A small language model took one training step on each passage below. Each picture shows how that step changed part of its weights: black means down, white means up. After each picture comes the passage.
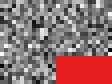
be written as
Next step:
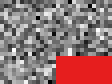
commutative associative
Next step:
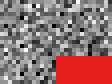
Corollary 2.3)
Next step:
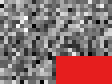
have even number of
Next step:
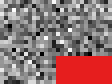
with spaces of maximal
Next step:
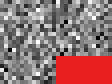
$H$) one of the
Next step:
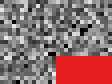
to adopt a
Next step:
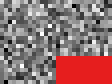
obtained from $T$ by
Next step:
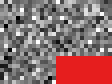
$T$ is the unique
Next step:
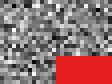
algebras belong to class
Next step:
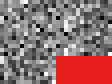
Natural Science
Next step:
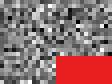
and $\tilde{F}
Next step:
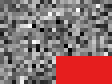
similar to Vincent and
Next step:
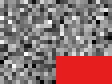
generalized to show that,
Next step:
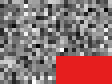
AYBE iff
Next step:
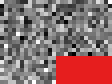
the triangle is a
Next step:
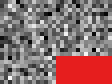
suggests the following
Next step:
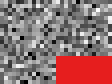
\end{align*} Since
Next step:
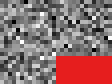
attributing a
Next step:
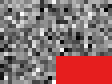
GDDS is the
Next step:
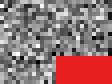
set of functions $h$,
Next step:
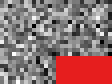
topological manifolds of
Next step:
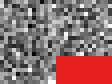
have \begin{equation}
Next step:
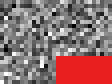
can be expressed as a
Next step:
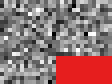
graphs admitting a
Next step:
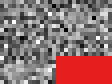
the following commutative
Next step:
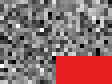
have used the classical
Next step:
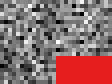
splitting of the
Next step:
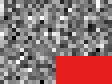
well as enormous
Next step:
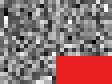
In this way, the
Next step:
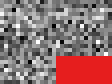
the same set of zeros
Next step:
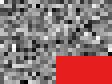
. \end{eqnarray*}
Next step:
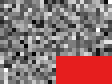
be calculated with
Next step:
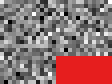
of $G$ are
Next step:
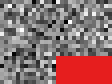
with $k \geq
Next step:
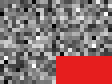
one of the early
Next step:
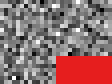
the dimension $d\geq
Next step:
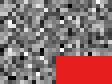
open immersion
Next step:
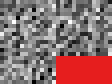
b&\text{if }
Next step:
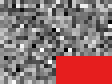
constant $ \mathfrak P =
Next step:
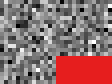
Let $a \in
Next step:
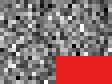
based on ideas from
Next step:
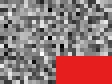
for example, we cannot
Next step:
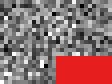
can be regarded as
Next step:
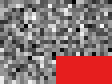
function $\phi(x)
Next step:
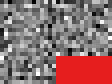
on these and other results
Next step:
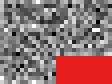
continuous function defined on a finite
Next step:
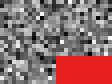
accompanied by
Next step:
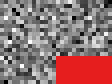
of $MA$
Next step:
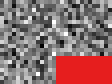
_m setmatrix n M
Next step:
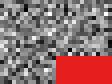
conflations of the
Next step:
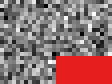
$\int f(\gamma)
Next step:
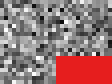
representation of dimension vector
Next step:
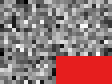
perfect sets of
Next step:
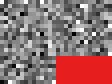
In Step 1,
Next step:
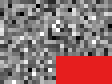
the empty set $\emptyset
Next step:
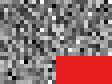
paper is to provide a solution
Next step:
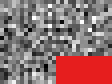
that $\forall z\in
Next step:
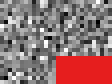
convergence by taking as
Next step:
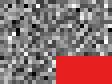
function $\omega (x)$
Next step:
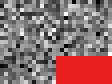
located at the
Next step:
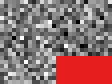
It is noted that,
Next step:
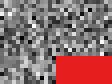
then face the classical
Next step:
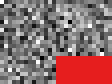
the induced family of
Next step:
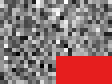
a coherent structure to
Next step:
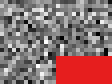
then the symmetricity of
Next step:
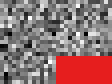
may asssume that
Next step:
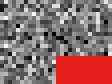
good vertices in the
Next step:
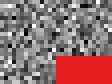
hypothesis to
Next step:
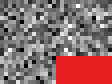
integration by parts
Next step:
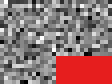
\end{eqnarray*} Therefore
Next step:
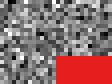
left-hand side
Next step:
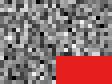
their operators. Two
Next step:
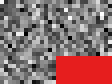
to the applied
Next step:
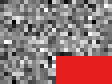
pairs of edges with
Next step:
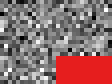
the orientations of
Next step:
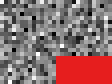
a compact Riemann,
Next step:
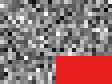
lemma is then completed by
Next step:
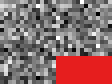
demand revelation
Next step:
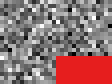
is a closed set, it
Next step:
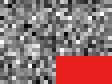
involutive division
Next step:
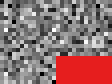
of the time variable. The
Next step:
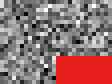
of injections whose
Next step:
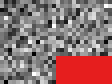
$\Omega$ in the order
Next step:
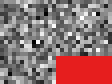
- q\cos
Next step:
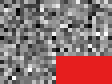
If $y \geq
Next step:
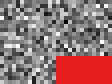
into $bX$ then
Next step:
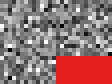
$X$ be as in
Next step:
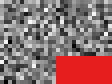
are the eigenvalues
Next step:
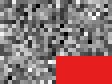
extension of $H_+$
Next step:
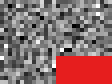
the Hessian
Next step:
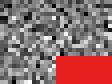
position and assume that the
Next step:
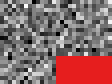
deviation of the
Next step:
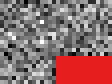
powers of a
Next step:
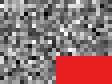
piece-wise constant
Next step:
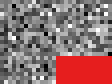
map $\varphi\colon
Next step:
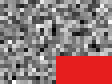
problem, error
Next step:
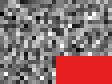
$\lambda$ away
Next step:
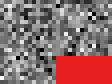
no broadcast
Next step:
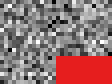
$S_k$ for
